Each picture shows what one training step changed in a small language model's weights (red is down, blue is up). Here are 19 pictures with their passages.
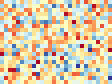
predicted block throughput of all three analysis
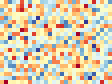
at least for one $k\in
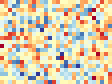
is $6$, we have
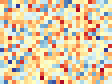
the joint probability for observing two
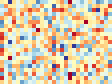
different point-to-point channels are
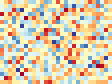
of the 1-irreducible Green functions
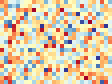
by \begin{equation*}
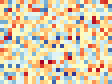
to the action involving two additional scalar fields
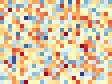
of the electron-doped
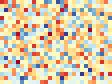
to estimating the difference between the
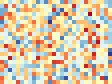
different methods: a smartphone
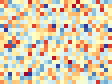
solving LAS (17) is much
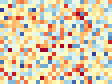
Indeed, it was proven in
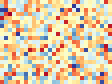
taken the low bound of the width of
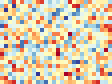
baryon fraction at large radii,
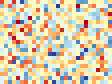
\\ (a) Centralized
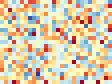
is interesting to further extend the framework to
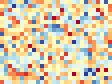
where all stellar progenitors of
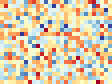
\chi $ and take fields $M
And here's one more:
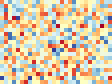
appropriated, from which
